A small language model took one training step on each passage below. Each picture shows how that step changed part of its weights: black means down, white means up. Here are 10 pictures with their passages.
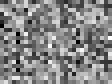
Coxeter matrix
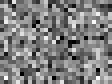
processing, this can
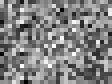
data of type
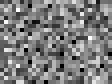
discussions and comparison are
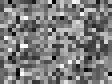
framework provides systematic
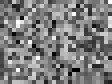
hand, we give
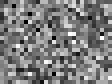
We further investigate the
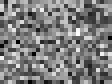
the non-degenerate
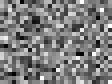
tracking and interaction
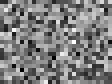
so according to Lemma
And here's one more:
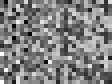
and SER
